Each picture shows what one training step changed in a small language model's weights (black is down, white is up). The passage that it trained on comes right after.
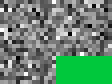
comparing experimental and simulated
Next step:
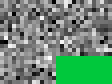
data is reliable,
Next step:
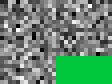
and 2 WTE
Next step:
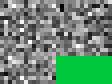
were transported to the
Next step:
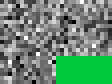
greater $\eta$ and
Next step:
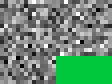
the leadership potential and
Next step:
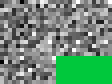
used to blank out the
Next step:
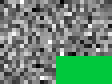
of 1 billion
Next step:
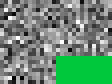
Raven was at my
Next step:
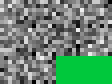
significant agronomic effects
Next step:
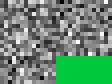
the girder.
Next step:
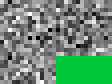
for fixation or
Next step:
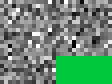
forecasts. By
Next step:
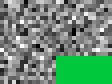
isolation was the control
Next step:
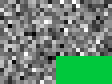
The top row shows the
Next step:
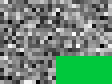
SS-NN model
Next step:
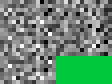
Thus, finally, we
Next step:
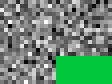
the bottom row of
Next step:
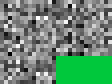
directivity. While
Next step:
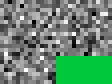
of their predecessors in
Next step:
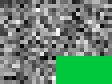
or processes that automate
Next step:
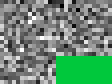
and is shown by the
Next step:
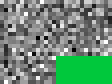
the relationships between the
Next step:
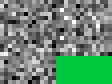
x=2$ reduces
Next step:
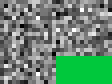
direction. To find such a
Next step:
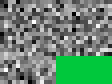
and perspectives, or do
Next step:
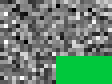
to the TBE of
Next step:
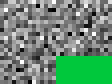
interest due to their fundamental
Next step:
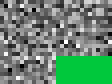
the fluid and of the
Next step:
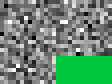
to Flexner's
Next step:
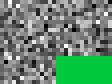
As the DOS is
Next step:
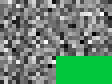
projects in the areas of
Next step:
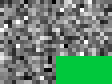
fact that the two dominate
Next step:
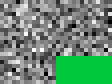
in which a chirality
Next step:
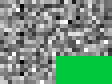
surfaces stresses is implemented
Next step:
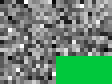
just a cosmetic when
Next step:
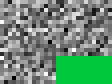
strong lensing components,
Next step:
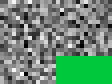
converter. The region above
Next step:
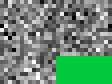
The social psychology theory
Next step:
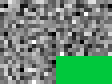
is the equilibrium constant of the
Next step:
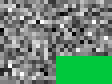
as we have seen in
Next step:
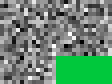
changes may be used as a
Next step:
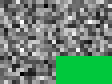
proposed a flexible
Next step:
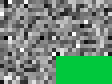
infected humans (as
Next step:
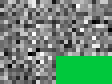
economic livelihood
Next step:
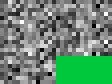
Model BOLD
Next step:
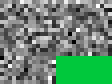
acknowledges the support
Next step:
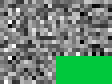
delay the onset of
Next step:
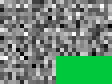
ENCORE study.
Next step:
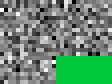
and a lower-level
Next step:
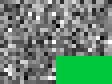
forecast, based on
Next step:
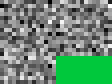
project (project no.
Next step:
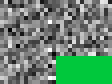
programming skills,
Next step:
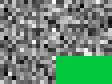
an exemplar
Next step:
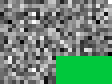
Alar Toomre,
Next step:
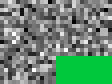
one can understand the importance of
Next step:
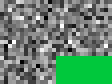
of consistency, we are
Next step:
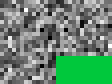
matter, cosmological
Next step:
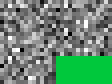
ISI Web of Science
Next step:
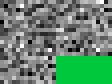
track the availability of
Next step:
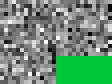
place at some moment in
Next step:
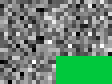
increase vaccination rates.
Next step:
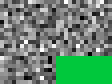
download the two they
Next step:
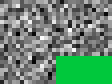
marginal control The
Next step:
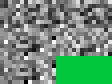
4 the critical speed of
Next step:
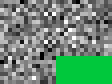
using Pearson's correlation
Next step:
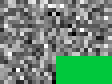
main motive behind
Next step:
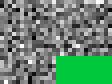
similar to the one of
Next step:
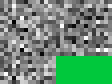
of sight unrelated
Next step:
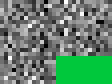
Dawe and Wang
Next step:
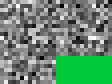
fluctuations of the electric field
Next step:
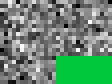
version it is characterized by
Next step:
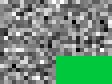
tables for clarity
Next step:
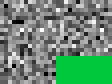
for spectral variability. We
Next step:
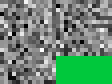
by several European artistic
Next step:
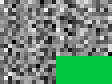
Department of Education
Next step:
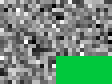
profile at low temperatures.
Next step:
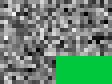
might suggest a need for more
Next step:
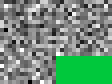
wrought magnesium
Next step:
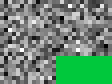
MUR. It
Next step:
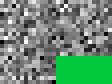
particular problem, the critical time
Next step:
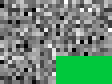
According to the established phase
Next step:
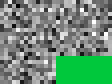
matrix. For simplifying
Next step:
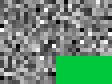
50 days of age in
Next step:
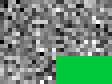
and \begin{eqnarray}
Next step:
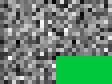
with T2DM.
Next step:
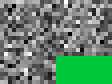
In this sequence,
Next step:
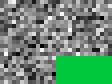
of the disordered
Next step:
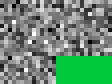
the conditional distribution of risk
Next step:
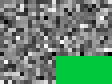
water systems, solar water
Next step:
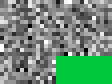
admittance. The
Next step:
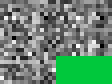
in this paper we propose
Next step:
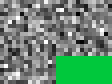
dimensionless constant: in the
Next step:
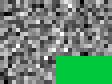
can act as a nucleation
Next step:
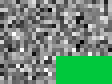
types were constructed.
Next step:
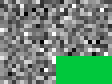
SMC with the proposed strategy
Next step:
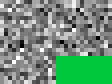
will require showing that each
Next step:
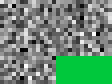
models for distinct problem classes
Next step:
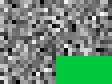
at the Department of
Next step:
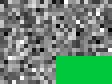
The lithography is
